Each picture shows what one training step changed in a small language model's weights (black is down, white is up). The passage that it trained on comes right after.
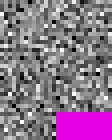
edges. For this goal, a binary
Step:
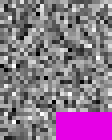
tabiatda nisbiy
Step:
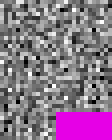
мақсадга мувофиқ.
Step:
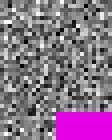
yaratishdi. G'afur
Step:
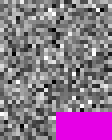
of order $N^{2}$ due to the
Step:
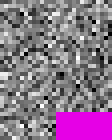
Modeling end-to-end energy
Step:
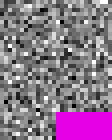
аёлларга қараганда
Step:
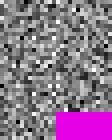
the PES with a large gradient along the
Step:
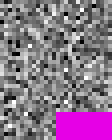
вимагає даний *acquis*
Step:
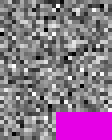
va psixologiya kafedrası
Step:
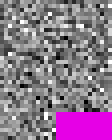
found to be in reasonable agreement within
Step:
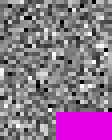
liofilizados. Demostrando
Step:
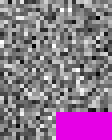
e não pela prática isolada de
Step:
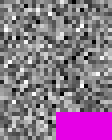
is a first-order phase transition strictly
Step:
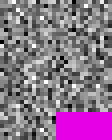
on the quantum dot. For low-lying
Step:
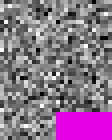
in the previous section, because $m_{\rm
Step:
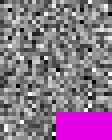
program can simply be run, but a
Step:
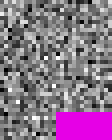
son, shuningdek hamma-
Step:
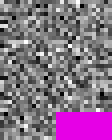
Figure 1(a). Since timing
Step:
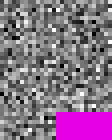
teknis dan kepatuhan procedural
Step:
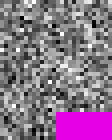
the gas-phase composition in the
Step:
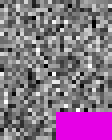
related to those of $O_8$ and
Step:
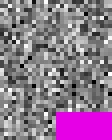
to a drop in the accuracy of the
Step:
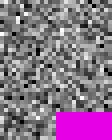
and weight decay of $10^{-5}$. The initial
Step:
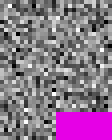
- Tehnoloogia
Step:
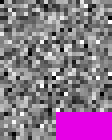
made inside the box, because he will
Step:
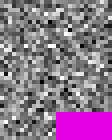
Reagen Larutan Benedict
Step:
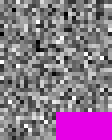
їх виконання. Однак
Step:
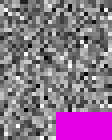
to the off-diagonal eigenmatrices
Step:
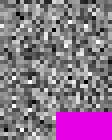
истинно божественное,
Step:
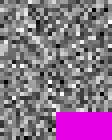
following formulas we will omit sometimes the
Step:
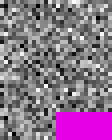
so'zlar lug'atining yana
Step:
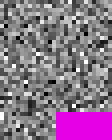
temperatures greatly suppress the fluence
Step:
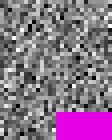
in a simplistic way using a dipole
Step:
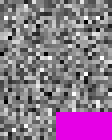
Press, Cambridge,
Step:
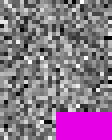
IGM can be considered a ``passive
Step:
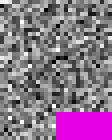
Algarve, exemplares de
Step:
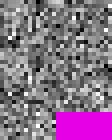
is that, since $A^{+0}$ has
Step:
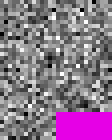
the flux measured by a distant observer depends
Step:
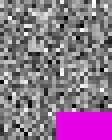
касательных. «Science
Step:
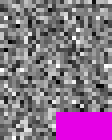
chiral limit. The possibility of the
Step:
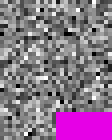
glyuttonik diskursni
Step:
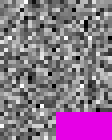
find that the increased continuum flux in the
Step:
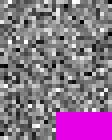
5 сони Ўзбекистон
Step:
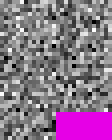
MSE ni hisoblash uchun esa
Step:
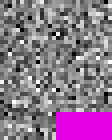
Президенти Эмомали
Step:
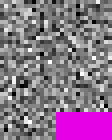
e em fatores biológicos poderia
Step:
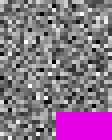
der erhöhten Wachheit
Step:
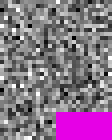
present Letter. The original paper of
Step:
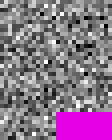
así como también seguimiento
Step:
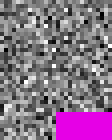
the ring is in contact with the working
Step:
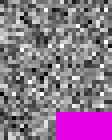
t_{\eta} \quad \mbox{and}
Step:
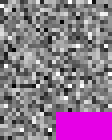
aniqlashga qaratilgan.
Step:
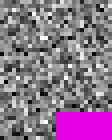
Ш АКЛЛАНИШИ
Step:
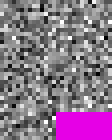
sources, many countries develop programs,
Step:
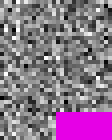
theory \cite{kw,vkw}
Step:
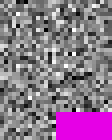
assumption of the HR regime, the
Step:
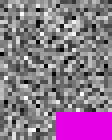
sama-sama mengisahkan
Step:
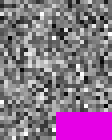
of the motion is something that
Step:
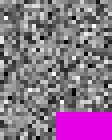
relations \eqref{square int x} and
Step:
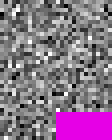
5, muestra que el balance de
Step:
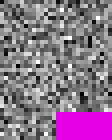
bog'lanishlar juda
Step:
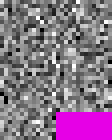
yurak-kon tomir
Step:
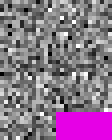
a generic expression for the interaction energy between spins
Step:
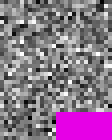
and issues and/or in different
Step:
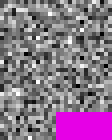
energy and angular resolutions were better than
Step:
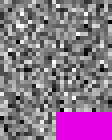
a clear energy plateau also makes standard
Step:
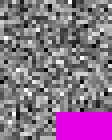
cannot list all amplitudes of these diagrams,
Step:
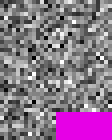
دمشق، ص
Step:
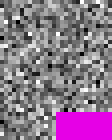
al.} % First names are
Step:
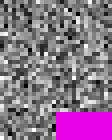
be chosen by %the daemon unless
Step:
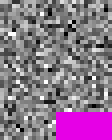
ia memutuskan untuk
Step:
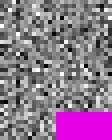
13. Сирожиддинова,
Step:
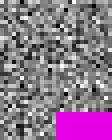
⁵⁰ Mieke Bal,
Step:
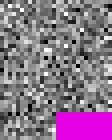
flows with different accretion rates around a
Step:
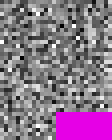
Ranked Pairs that satisfies
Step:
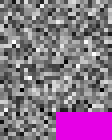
we get:% \begin{eqnarray} F
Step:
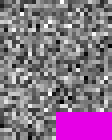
density is evaluated. In the case of 2D
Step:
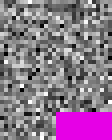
to the typical $100~\mu$m scale
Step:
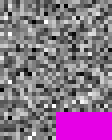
modulated and thus the imaginary current component was
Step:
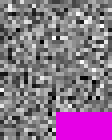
sufficient memory and processing power became
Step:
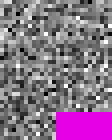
slave-boson expectations
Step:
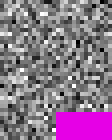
concept of $\mathcal{PT}$ symmetry has
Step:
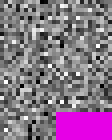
y didácticas implementadas en
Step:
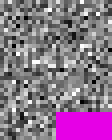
system and also to convey information about the
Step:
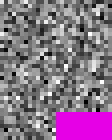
quasi-statically, we observe both
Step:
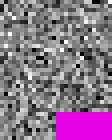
Notice that the sum of the imaginary parts
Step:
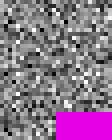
para el año 2023. El
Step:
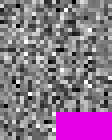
ranking. If we simply accept those
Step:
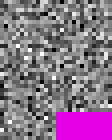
species in the grain boundaries of
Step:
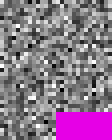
timur yaitu Provinsi
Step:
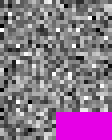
the contravariant gauge fields are responsible
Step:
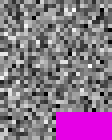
length $\lambda_c$ (axis to the
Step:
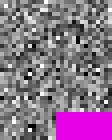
bu borada qanday qarorlar
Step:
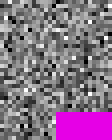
if a $\cos\theta$ is to be
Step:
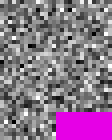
the classification of indecomposable $\F
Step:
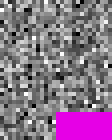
encuentra en constante actividad desde
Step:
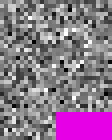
са међународним
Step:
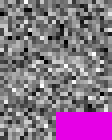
Shown are predictions for two different choices of
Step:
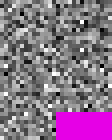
takes the form \cite{agd}
